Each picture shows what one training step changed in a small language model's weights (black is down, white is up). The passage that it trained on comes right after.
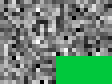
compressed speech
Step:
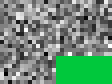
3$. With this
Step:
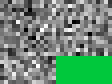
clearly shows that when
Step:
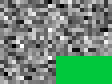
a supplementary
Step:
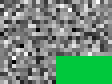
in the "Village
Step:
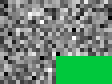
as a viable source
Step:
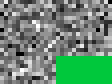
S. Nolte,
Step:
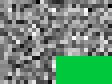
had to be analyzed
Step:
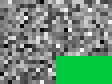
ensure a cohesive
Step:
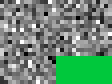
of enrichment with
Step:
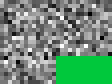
difference after being given the
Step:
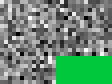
functionalities, the
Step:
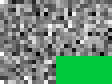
strategy that enables
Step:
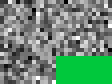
and also doesn't
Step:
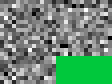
we proceed by
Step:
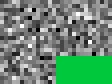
Sunil Kole,
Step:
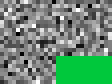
are consistent with this
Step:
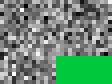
Energy KPI with
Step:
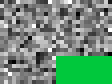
of the relative energy level
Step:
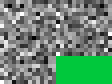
which are not directly
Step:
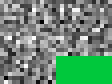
hydrated at lower
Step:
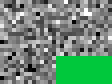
which it follows that
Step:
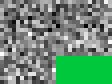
Perspectives on
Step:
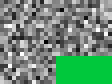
converging and show
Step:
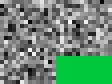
the protocol is
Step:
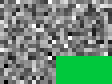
of the noise region is
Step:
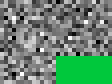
summer, the
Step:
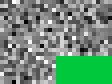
those pathogens in
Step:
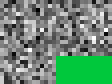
trough visibly
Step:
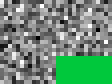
properly. A matrix
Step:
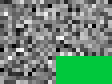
was 9.6 ml
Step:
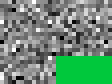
critical review.
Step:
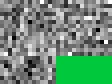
functions. Machine learning
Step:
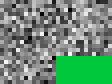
evidence to show that
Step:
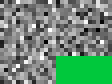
of concept of an
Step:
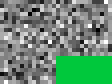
of a node.
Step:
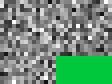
equation of state parameter to be
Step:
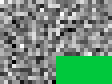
in the unitary matrix
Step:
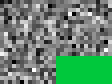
with the transmitted
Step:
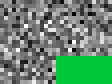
almost identical.
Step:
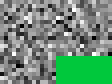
\end{eqnarray} where
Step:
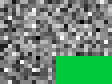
properly. If it
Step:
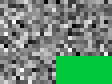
the training, the
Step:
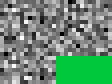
correspondence. The work
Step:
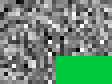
effect appears due to the
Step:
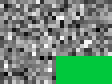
found in a few cases
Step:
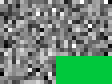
is believed to
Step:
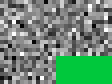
the treatment of the
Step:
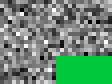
that increases in a
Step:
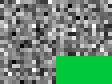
of the current knowledge
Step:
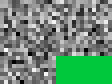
sentiment, while the
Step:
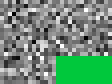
food supply chain
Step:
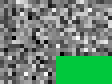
plants better
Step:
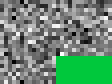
noted that the computation
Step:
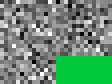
of total, rather
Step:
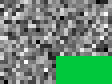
in which a number of
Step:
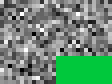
Differences in
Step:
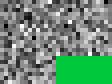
monomer AA is
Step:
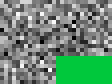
electronics. It has
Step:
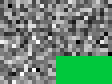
as genuine and
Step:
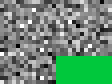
the presence of additional
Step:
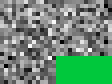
society is a
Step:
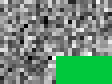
operational setups that
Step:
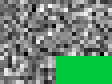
patients, NLR
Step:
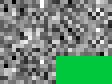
MSSM but
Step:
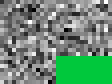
step, which is
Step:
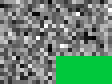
that have undergone
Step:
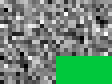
performance depends on the
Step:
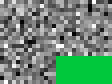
\b{the system
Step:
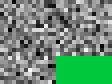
control recommendations
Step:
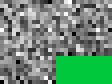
an effective interaction, or
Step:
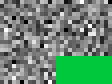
is the simplest possible
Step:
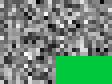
the orthogonal
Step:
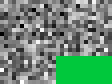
ID badges
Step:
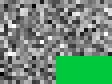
manager for DL
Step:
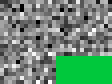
(Table I) has
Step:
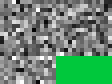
to off-peak
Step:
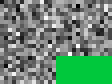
be described in detail.
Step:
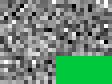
impact on the method.
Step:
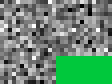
of feedback,
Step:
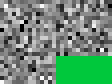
with both efficient resource
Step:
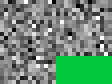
is the feasible
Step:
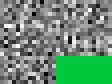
basic converters
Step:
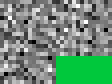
there is a higher partial
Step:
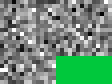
line of the phase space:
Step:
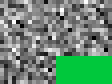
the coupling function.
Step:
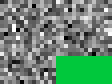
determined with the fixed
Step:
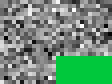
statistical variables and
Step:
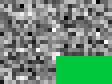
20 min. Then
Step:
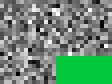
website lets
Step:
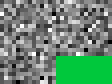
of frames maintaining
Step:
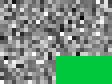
affects the rotational
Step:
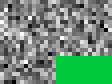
whose mass is about a
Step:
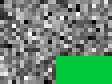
(1996) have observed
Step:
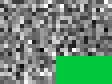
cycle with a
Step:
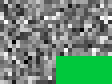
to AB limiting
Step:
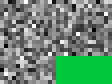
is required. I used
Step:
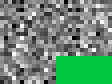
{equation} \label
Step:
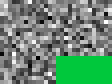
cells. Table number
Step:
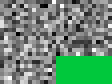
spaced out by a
